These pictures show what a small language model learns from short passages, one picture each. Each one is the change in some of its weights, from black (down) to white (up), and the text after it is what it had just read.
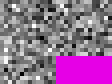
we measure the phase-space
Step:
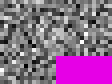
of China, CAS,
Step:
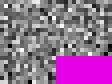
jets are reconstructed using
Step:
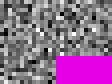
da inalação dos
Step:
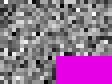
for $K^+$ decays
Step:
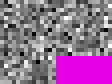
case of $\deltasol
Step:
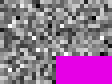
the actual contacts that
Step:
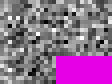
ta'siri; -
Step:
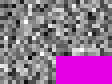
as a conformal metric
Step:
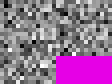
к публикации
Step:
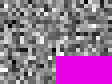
en el ámbito
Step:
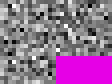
better if there is early
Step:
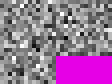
to obtain exactly the complete
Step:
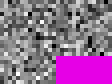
hand, with particular reference to
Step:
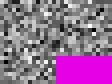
parameter space---less than
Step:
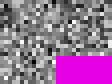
der Coda Macht
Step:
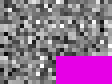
Oral Maxillofac
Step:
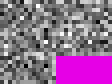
de survie se sont
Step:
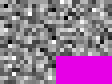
boson-only Hamiltonian is
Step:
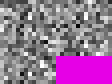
distorsionados relacionados
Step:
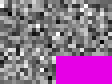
по сравнению с
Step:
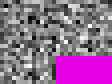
grounds of application, physical
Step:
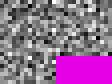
виникає через
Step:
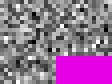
as the joint density of
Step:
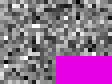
accessible, partially
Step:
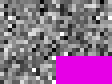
CISD (singles
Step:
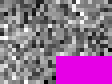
beyond the usual and
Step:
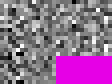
ke kejadian
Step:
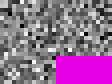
установлено что
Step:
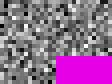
Schweiz, wo
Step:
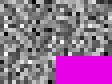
brush for all considered
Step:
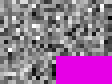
are chosen such as to
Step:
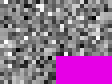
the $CP^N$
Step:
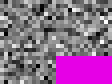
(3 pontos),
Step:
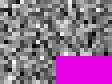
проявлениями и
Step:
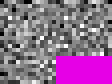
lamang usaping
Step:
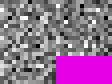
the contrast median for each
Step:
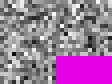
paper to the research contributions of
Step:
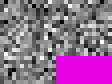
Harper system, the
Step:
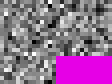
they do not overlap with
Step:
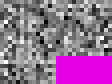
\\ Per-condition
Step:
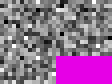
qadar yunon
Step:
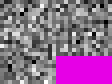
koçanları Umum
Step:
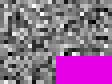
determinante, y es que
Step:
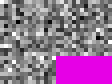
managériales et les
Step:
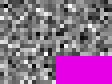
we also searched for
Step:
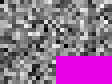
Cardano aims to
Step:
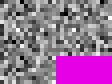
Acceptat el 17 de
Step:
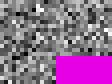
can visualise a complex
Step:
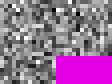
since the low-lying modes
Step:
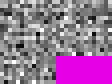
из издательства
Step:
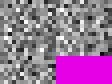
from the structure of a
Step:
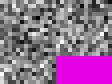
and discuss its advantages
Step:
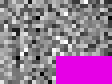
the exact decay rate for
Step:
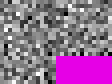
davlat organlari: -
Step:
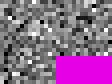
نسي أحد
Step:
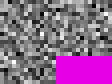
estudiantes, por lo tanto,
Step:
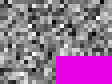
Comparable values are found
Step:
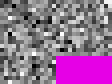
approach to mimic the
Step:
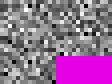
коју су
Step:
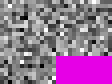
of higher Landau levels
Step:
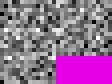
vs. apparent magnitude
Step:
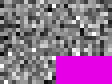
depending on the BH
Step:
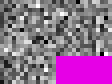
\State Node 1
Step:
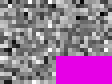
débat mémoriel
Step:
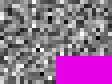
dass diese zwar eine
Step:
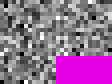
achados do estudo de
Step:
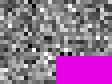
we review our experiment design
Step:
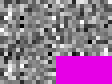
| Dolomite |
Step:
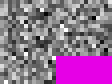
the degeneracy of the
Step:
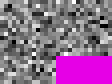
coupled plasma[10].
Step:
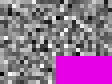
tahlil qilinadi.
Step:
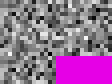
and may not classify them
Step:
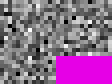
gene-sets in
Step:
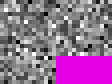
Bu jarayonga turli
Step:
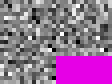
to the increased of report
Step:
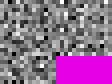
participación activa en la
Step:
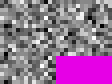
necessarily have to be the
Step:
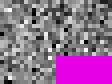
wave function, such as in
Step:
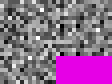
الرقمية من
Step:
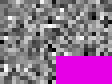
also attains a
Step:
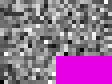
la région Mena :
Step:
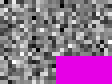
reader to this paper also
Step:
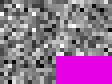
velocity $v_f
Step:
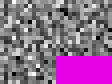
хворих із
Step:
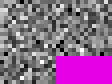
defendido por el
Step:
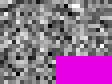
normal operation in an integrated
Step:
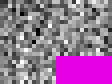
about the optimum parameters for
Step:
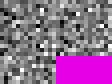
Pedagogika tarixi
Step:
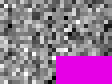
then was taken using the
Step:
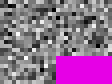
semisheaves of time
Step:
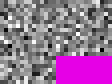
at \begin{equation}
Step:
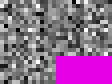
й окремих
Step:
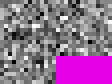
this time but may be obtained
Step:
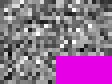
letta anche in
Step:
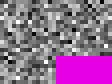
Russian State University of
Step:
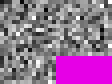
hiervan enkele
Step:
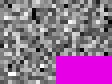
to larger maximum star masses.
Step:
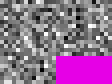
in time. The effective
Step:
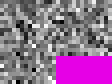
nanolithography technique
